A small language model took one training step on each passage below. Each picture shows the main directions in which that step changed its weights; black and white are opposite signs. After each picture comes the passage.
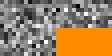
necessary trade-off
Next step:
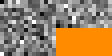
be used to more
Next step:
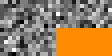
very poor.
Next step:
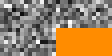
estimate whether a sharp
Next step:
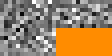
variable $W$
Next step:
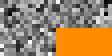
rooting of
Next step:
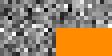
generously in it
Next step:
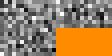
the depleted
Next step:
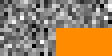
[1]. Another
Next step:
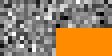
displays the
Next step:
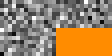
the modified gravity
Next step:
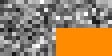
insulating density.
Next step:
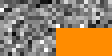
\item For
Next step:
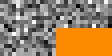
is, for
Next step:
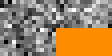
which takes its values
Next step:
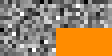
along the lower
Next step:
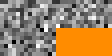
are competent enough
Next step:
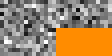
and the phases they
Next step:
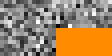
sample itself. As
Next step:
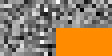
exposure, including
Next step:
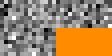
fonti di
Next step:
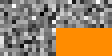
The opposite trend
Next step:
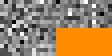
his paper, he
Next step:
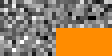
the advantage that their
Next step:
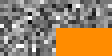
realistic calculation is the
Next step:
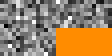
is significantly less
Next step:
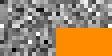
strong importance 5
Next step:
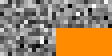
in the nuclear
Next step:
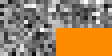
and hence it must
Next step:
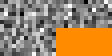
was measured by a
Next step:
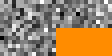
several results on the
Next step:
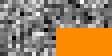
tests may not
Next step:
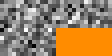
must always ensure to
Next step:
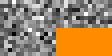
a minimum norm
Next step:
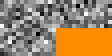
ground-state energies
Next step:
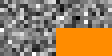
all the trees in
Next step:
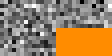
and in fact,
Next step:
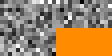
shown that the action
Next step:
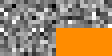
This is one of
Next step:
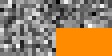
ethanol using
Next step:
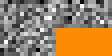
measures with 21 and
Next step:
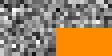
study areas, create
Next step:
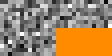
are for the
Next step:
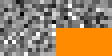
Table 5:
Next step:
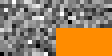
a precise control over
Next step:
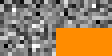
composition assumption, the
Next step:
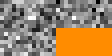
serious environmental effects
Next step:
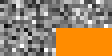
is trivial).
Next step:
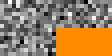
as homogeneous. The
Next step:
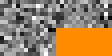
to implementing the
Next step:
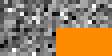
4: Study
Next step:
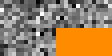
achieved? And,
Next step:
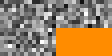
valid in any simply
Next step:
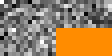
} \partial
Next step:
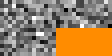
the tolerance
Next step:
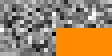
positive noise level
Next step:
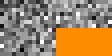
works. We have
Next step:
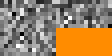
that the action of
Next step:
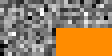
promote the inclusion
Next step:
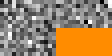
the matrix-valued
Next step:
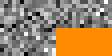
modern scientific and technical
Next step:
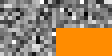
calculated by means of
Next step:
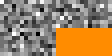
background, the empirical
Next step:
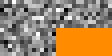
a unified vector
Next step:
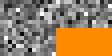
performed using the
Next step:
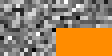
will examine, in
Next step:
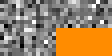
is classified as
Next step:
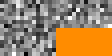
is obtained in Section
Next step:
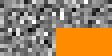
same boundary label as
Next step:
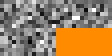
useful tool to understand
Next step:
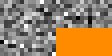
indicating the coordination
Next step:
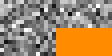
design are explained.
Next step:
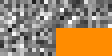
test, the shear
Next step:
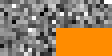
The horizontal maps are
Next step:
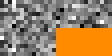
this pressure on public
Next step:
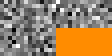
at a high
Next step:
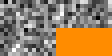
of bacterium
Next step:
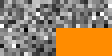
sequences (specifically
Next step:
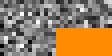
effects of the
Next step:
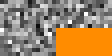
are not present in
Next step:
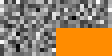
on different phases of
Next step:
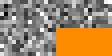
> range of heat
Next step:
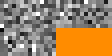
energy), the solution
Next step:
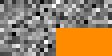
UV regime}
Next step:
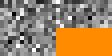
that the following three
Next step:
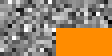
from later considerations
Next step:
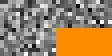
are scalar or
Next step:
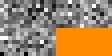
Na I
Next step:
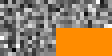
of irrigated
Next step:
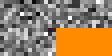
argument begins as
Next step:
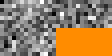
densities. We use
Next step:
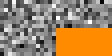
an induced dipole
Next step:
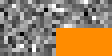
To capture both the
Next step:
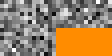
holds irrespectively
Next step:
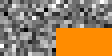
En particular, se
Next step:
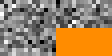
} ,draw
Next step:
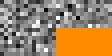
example illustrates the
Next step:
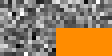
that ionizing radiation
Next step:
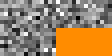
passing through
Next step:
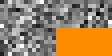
known prior to the
